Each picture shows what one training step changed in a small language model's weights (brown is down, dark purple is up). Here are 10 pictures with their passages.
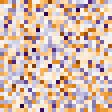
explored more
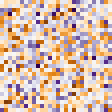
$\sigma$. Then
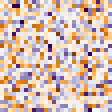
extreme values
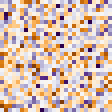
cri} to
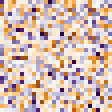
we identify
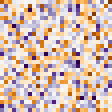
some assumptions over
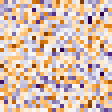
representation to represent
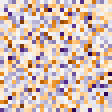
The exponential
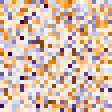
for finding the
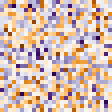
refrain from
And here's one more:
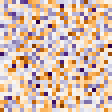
The edges of
